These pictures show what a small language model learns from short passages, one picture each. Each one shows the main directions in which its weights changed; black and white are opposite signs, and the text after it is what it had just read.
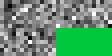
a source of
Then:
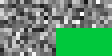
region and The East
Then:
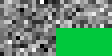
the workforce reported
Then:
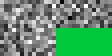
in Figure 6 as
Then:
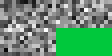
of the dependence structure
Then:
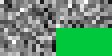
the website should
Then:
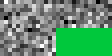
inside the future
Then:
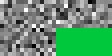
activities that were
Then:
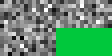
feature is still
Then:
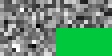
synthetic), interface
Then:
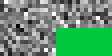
use effective communication and
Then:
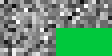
performer with a
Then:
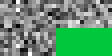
far, most of
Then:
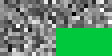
this case, the
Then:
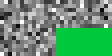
without electricity is already
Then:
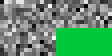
in the retinal
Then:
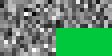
and discharging
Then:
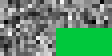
whether economic, social
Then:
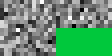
and enabling capabilities,
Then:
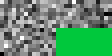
to Practice,
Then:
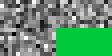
equally distributed across
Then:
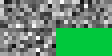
and with the costs
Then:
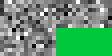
academic peers but
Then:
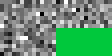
not yet a
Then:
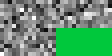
up), income
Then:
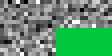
major types, in
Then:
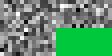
faster loading
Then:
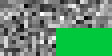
nm UV
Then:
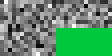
in the detection of
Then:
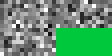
patients suffering from
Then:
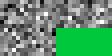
PRS method for
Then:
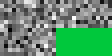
inner diameter
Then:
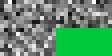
problem by showing the
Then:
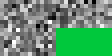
clear blue air,
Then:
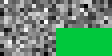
of education provide
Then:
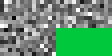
and more useful interface
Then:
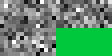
the printer
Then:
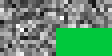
academic performance and overall
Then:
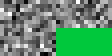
cost and limited
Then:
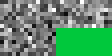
dropout to the
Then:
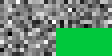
concept, taking the
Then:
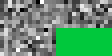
research focus on how
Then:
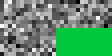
by a gradual
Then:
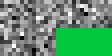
values of BC
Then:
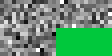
decided in June 2009
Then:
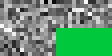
tested various machine learning
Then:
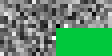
This recognises
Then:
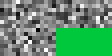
total expenditure of
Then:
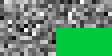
interactions and the interactions
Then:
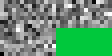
and political system,
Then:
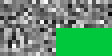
larvae of
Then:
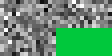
be provided in
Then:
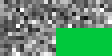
this perspective,
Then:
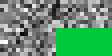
and out of the
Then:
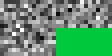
and so it is
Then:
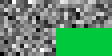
OS for use
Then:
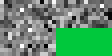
the care plan,
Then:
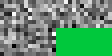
precise estimator of
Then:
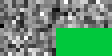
public's awareness and
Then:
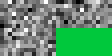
and High Dose
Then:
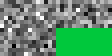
to strengthening local
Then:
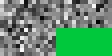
College and Research
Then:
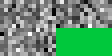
of them get very
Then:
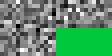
paper, we have
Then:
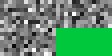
independence test results
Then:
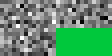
highland ethnic
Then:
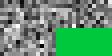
After receiving 4
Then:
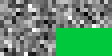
connect to district
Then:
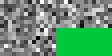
shown in Fig.
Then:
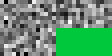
appears earlier in the
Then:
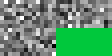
adjacent if
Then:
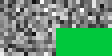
find moving from their
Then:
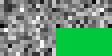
the files for analysis
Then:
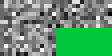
exists in management
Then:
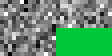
means and standard
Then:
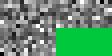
simulation results are shown
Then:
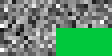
or structures of grammar
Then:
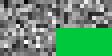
production through direct reduction
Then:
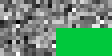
effects on system operations
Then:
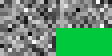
the pretreated
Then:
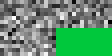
occurrences in
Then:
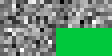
$\varphi \in
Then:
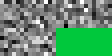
teaching content, the
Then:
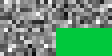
we study the global
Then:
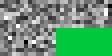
it can be determined
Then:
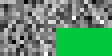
of elements at relatively
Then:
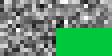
on the professional development
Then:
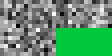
obtain material for this
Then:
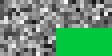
video games are considered
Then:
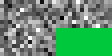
the effectiveness of
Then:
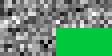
challenges. The proposed
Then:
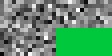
point for a few
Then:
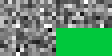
The call generated significant
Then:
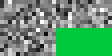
acknowledging their
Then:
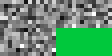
suggested that pattern classification
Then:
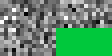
since DER interact
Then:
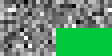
geological formations
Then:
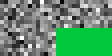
Fellow in
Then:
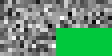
liver functions could not
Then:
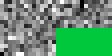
and is one of
